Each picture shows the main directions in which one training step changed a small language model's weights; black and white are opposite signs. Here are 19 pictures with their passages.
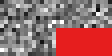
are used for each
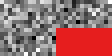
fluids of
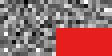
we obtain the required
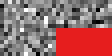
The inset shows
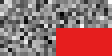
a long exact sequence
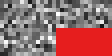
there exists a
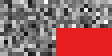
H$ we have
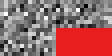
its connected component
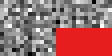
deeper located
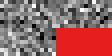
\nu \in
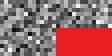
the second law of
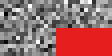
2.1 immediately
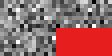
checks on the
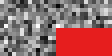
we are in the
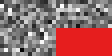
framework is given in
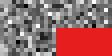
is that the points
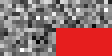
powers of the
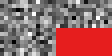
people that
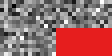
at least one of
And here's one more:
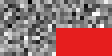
finite difference operators and
